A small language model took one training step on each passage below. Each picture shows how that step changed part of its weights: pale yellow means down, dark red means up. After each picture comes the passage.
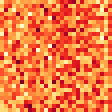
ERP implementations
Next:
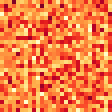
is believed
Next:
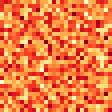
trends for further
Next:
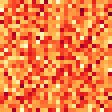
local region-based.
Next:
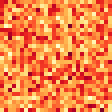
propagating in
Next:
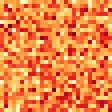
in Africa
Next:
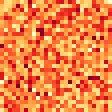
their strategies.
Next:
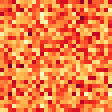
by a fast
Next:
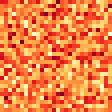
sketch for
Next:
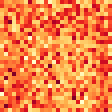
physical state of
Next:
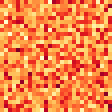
variability since it
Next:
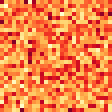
by the laser
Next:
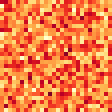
photometry of
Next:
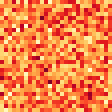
were conducted on
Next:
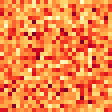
The \magent and
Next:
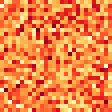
to improve the
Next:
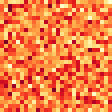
low ionic
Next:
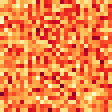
is due to differences
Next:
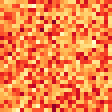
the longer the
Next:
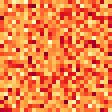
column), for
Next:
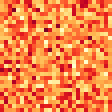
component. This part
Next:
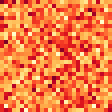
the atomic
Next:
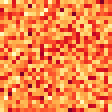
by a vertical
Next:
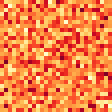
that had high importance
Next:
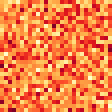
which also offer
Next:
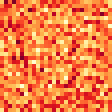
runoff models
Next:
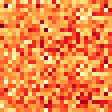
and Knowledge
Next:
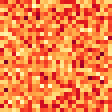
gate does not
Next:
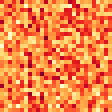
can experience a
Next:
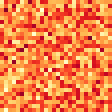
Calc. for
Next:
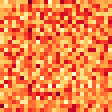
and more significant.
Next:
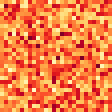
our proposed query
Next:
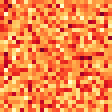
by Peebles
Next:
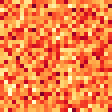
mainly caused
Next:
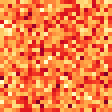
when data blocking
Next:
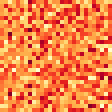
that in such a
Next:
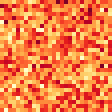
hold service
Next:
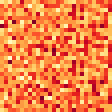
workers in a
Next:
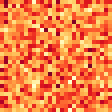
qualitative and
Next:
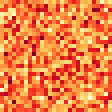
is considered to be valid
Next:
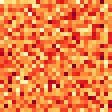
representation, combined
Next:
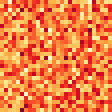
1.5 and use
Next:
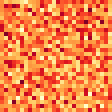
charge zero
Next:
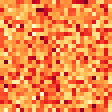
the seeds are
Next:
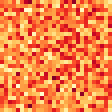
this paper, we
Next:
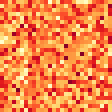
in the investigated
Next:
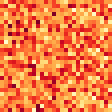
for the crime
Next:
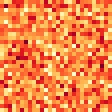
particles moved at
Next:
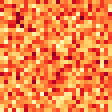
a portion or
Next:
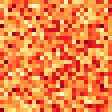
get the target
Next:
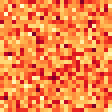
representing the costs
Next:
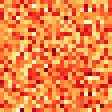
the choice of
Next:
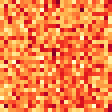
for the research environment,
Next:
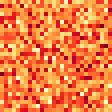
graph signal
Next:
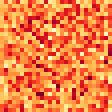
features, including
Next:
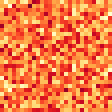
strongly depend on
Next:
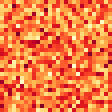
kinetic SZ
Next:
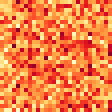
collected. This data
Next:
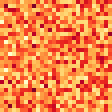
level was tested
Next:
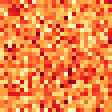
are suppressed
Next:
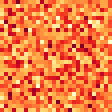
plasma is
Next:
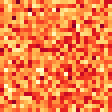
expressed as the
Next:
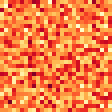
belong to the
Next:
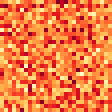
may earn)
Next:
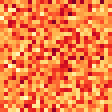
the PCE shows
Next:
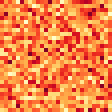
It is defined in
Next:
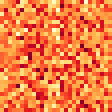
Configs.} \\
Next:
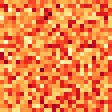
a low price
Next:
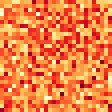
focus on the variances
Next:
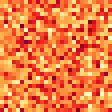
results the foreign
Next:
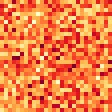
are quite a
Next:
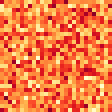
critical point at
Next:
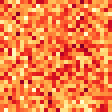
projection of the
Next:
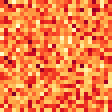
hybrid approach.
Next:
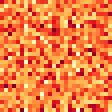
these explanations are
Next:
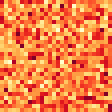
take the clustering
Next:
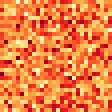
certain conflicts
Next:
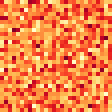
priors values as given
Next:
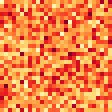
in the area of
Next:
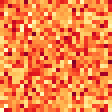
offset value.
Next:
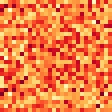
from the right
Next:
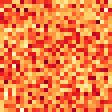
through a random
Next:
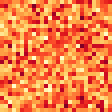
| K0III
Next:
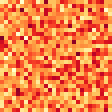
child class. For
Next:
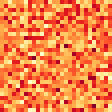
that the actual
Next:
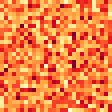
in temporal structure
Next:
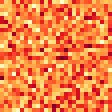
the hopping
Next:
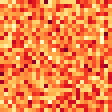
movements; and
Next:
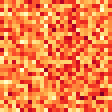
odds of a
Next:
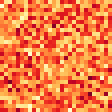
to further investigate
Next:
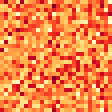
the perceived
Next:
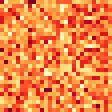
constant rescaling
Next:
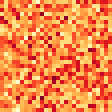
the age of the
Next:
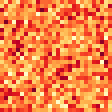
is born”
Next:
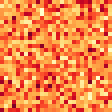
can be found both in
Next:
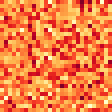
learning and problem
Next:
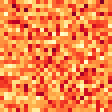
our study explores
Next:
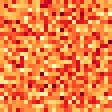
The liquid
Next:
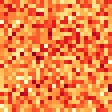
$\mu$ in the
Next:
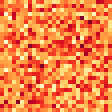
topdressed in
